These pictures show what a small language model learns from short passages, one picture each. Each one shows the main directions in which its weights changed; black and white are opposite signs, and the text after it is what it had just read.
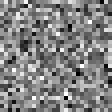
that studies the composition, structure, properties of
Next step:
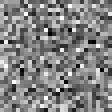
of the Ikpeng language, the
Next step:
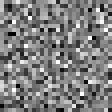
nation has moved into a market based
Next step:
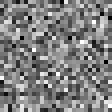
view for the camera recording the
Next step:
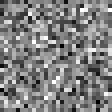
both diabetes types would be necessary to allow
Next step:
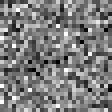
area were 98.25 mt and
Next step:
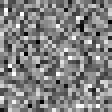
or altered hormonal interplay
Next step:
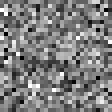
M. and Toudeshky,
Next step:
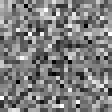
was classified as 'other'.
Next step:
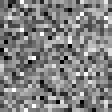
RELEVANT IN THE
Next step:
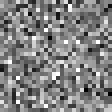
training, and management oversight is recommended
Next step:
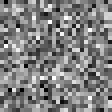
University, Turkey Selim
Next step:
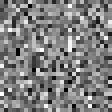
health concern. It is a leading cause of activity
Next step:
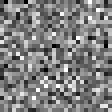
surface properties of the activated carbon are attributed
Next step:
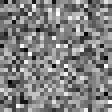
quickly rises toward the maximum value.
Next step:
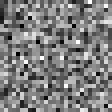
result either. Although the mean value increased with increased
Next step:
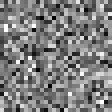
Plant (14 GW, about
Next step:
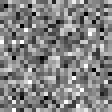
such practices as meditation, on ethical
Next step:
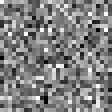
standard deviation of 16.70 minutes and
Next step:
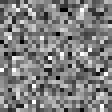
people enough to believe that they are in
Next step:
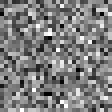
some cases can also be converted to shared
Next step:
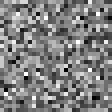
considering the effect of ψ on
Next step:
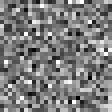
operator-theoretic framework that
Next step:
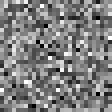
the content - c. ensure that datasets are described
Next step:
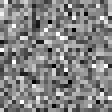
factor calculated as the market capitalization of
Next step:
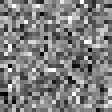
synthesis of milk and its
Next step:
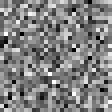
population still depends on agriculture for its
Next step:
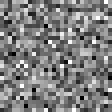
the transmission paths should be no
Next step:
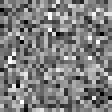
The data was retrieved from scopus
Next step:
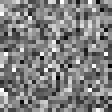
available information on the genomics,
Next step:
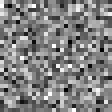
of law in Nigeria and shall be given full
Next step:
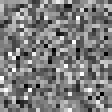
sources of reliable grey literature. Table
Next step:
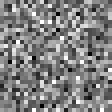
vaccination. Investigators were also
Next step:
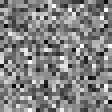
ed. Ghai Essential
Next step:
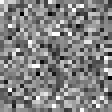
of the community guidelines. They wanted
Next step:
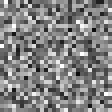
health as the absence of mental
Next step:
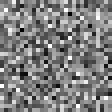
performed successfully, both algorithms present stable performance
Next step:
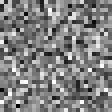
judgment remains in effect. In this
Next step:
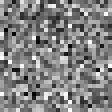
of the nonlinear voltage current
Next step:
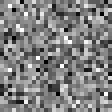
RESEARCHER BIO3
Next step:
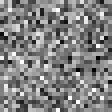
the message, the petitioner could
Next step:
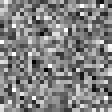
variation as well as refractive differences between
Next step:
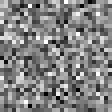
of mechanism to formalize the corporate
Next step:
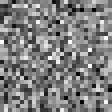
have been discussed for conditions that require operative measures
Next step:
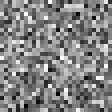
a vane diffuser. The results
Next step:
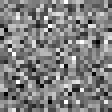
results revealed that the best scenario for deep learning models
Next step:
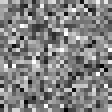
in terms of reduced expected annual damage to
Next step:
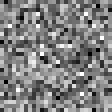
4077, the new legislation established a
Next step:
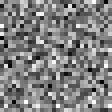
and Factor Source: Compiled
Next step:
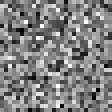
the non-collinear libration points are
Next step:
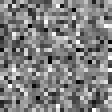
mechanism. We proposed in this paper an autonomic
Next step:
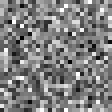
income of the patient after the treatment - Site
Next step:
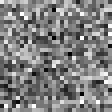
Series UV/VIS,
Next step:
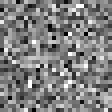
of field experiments in which weed species were
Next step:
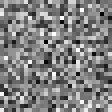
the epithelia, leading to
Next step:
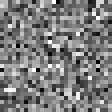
in such centers. Special education and
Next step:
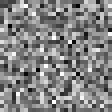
of the data is done and in the case of
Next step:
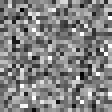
message. Therefore, (12) provides a
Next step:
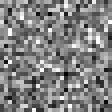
Fig.12. Flexural cracks
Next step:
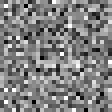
measures' can be selected to achieve integrated nitrogen
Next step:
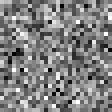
cases, the patients may completely
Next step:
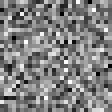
S. S. SHRIMALI
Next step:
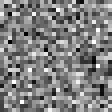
16-PSK provides more errors, but we
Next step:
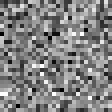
of consumers' sustainable food behaviour: A
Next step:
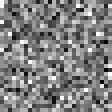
and sports fans. Theoretically the
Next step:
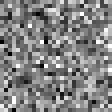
a jump-back reward strategy.
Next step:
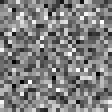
and one, the cost C has a lower rate
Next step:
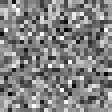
a relative abundance of datasets of classical
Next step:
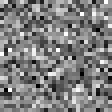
FMT, Darbhanga
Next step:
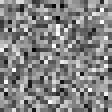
metallic alloy region underneath the
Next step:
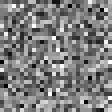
department heads and team leaders,
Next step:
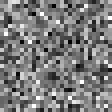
and interpreted dimension-wise in the
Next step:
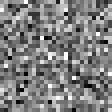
end of the computation. Fig. 5 :
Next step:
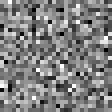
findings could improve the awareness of the players and
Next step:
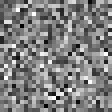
and amnionicity of multiple
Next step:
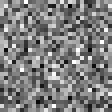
such as verb affixation,
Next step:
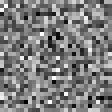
the climatological recordings of the
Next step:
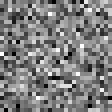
satisfied to improve the competitiveness of the
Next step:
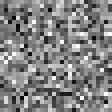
products exist which can be compared with observed
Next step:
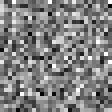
consolidated expenditure for each
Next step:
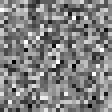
non-iterative algorithm is proposed by
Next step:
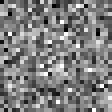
of treatment (humidification and
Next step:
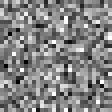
the rate constants decrease with increasing concentration of the
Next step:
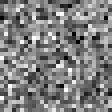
first time and length of post-operative
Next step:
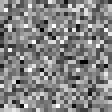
in children with ADHD than controls
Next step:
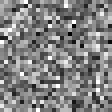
properties and the behavior after test of dry
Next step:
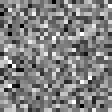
by the security board that enable the implementation
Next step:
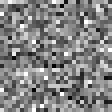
universities, in the employment of
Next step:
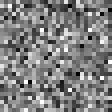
Thus control over SRT becomes independent of
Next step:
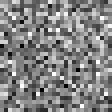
conducted by Arun kumar et al
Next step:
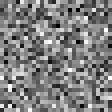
to the COVID-19 pandemic.
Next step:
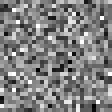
organised as follows: in Section (2)
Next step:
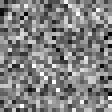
in the CubeSat rails,
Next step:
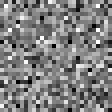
(N) in common biofuels is
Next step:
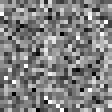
year (Small timber 7.65
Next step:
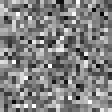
due to their linguistic complexity and
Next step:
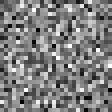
of realizing national security (2014,
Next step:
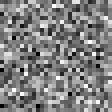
by Germany’s federal public
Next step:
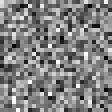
of 5.27%, which means that there is
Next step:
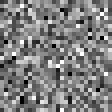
research topic included the following: QMS policy
